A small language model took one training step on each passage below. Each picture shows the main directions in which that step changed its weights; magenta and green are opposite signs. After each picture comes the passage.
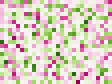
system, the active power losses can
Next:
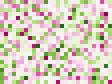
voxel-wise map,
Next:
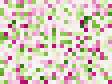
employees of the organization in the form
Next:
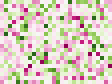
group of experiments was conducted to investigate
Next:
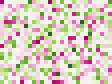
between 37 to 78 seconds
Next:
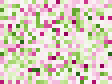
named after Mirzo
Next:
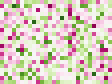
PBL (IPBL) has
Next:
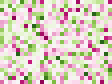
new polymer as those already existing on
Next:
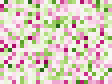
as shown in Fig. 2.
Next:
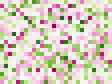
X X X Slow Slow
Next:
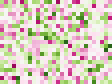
and growth. As poor people make
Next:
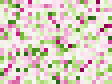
along with structured exercise program improves the
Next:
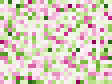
contain quantum contributions. In
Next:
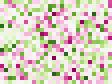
on historical data and challenges with
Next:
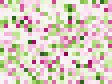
and L. Wilson,
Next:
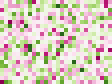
to the device under study while in
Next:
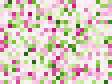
in the labor market), in
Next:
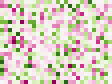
Vector Length in the measured
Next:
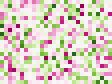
Das Gupta,
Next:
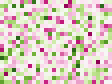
knowledge for the list of candidate
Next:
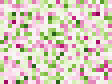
of the system they represent.
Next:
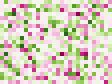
year, in [19], the
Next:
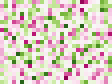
of the norm (10^5
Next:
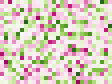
reveal that although both internal and external
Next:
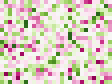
retail accounting for 60% of
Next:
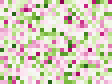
sovereignty Need to
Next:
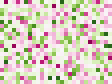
ms) and luminance similarity
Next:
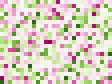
Method (FEM) is a
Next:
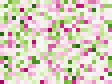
Morato, M. V.
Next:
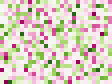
oscillation also occurs in
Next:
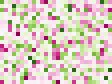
using it. The system test with
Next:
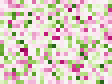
the rights of the disabled started
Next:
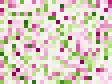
for each fruit have a different
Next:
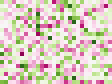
led to increased competition among providers
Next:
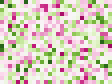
vessel and the USP
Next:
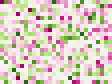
increased suggesting that the amount of
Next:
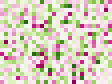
were required. Although more patients were
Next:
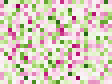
appendix. This case report highlights
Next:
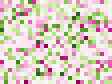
advantage of better pre- trained
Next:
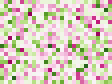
services and skills required for a
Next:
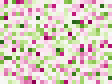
(ASD), intellectual
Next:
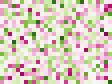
Search for example: dim
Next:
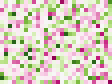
from the Department of Education's
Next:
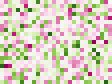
3. What is your highest educational
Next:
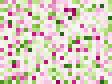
and unorganized sectors largely fall
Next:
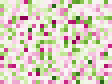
S4).** All data sets
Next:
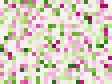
methods for medical images. Despite the
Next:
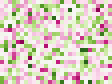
research, and fostering technologies to
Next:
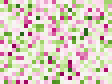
ensure that the formation adapts without
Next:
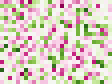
Average delay of 16 calculated values
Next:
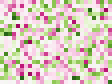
salom, kuyov
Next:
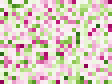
that is the parameter the paper is
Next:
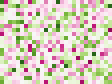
to model the data set being
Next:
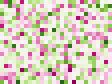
and reduce the loss. Farmers
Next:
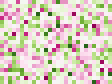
if heart rate is less than 60
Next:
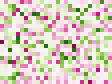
Incidentally, even today
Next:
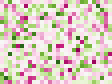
Dawson, P.
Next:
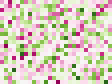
and came forward to associate
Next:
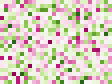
of Turkey in the Axis
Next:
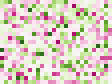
+ PMI Foam
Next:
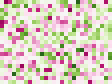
(Hisham et al.
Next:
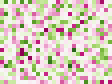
details. This work relies only
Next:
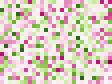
data used in analysis are accessible at
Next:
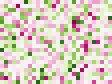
etc.) Bulgaria
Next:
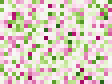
using the agar well diffusion
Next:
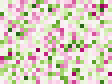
Abstract The Indian banking scenario
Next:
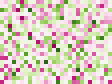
catchment areas geodata
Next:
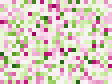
contract on business practices. The
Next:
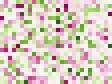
the inferior aspect of the temporal
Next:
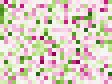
straightforward and computationally
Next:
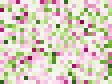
hair loss disorder. This disease
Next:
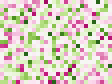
- WAS Bags:
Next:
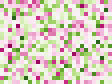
of lipid rich lymph in
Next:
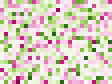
of the catalytic coating in a
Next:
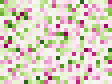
r} \right) +
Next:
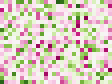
or witness statement in which
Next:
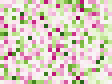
size of TA year t -
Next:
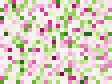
paper [5] addresses Sonic
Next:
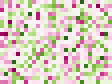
and to move away from the
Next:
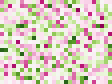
relevant RIs; 8.
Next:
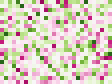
a probit model revealed that
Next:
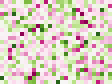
professional development.* Inclusive education is
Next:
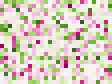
Class 4 NSV = 5
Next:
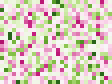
these have contributed immensely
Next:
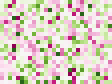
The author applied US conventions of
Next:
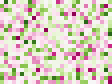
statistics for countries included in the dataset
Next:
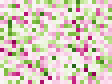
the decreased van der Waals
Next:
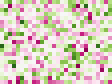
membranes. Cell wall
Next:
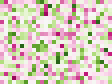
Disclosure of conflict of interest
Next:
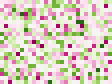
- tUL - imec
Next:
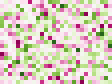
change and combination of syllables
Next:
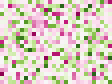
The pollution control had not done
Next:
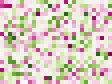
including mythological, religious,
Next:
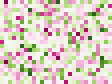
surface recombination suppression only
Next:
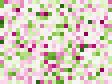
Reaction rate is directly proportional
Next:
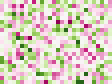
the career paths of existing RCD
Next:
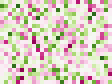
dynamically stable or not, as
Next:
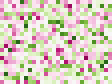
the same time, the layer has
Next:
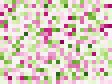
genuine fear of domination
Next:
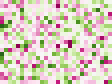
become entrenched in our urban
